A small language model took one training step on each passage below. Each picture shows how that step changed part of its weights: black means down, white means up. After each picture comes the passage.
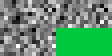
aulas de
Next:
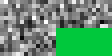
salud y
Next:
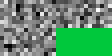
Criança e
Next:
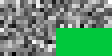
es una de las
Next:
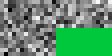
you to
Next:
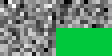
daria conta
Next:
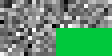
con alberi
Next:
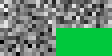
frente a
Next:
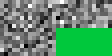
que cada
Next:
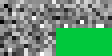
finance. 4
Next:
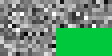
трава 1
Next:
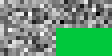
в себе
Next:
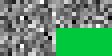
cidade. A
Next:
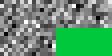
y que pasan
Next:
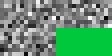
identifier les
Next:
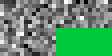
TDR an
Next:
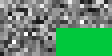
из стран
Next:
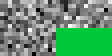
contrario el
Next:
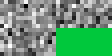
por ende los
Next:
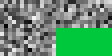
used in
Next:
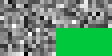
*per post
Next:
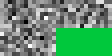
Wat in
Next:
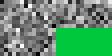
fait que
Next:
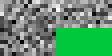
un proceso
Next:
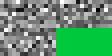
1 Счет
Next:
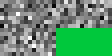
As relações
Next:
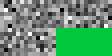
no Termo
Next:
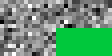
ver, con
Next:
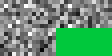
que prestam
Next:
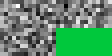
proceso y
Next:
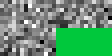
as principais
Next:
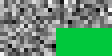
um ambiente
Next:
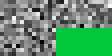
Marxism and
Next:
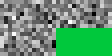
va qabul
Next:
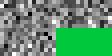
aan de
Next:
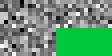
мира и
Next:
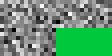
один из
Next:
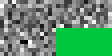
nation or
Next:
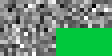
de acuerdo
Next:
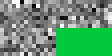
um grave
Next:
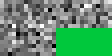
de conexão
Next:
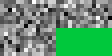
preservação da
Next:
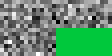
oshishi va
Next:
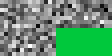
e toda a
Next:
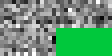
jedoch in
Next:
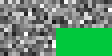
не может
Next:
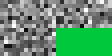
& Arief
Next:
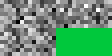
nota e
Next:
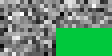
склад і
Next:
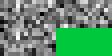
est intervenue
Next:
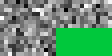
de elementos
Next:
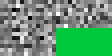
zu finden.
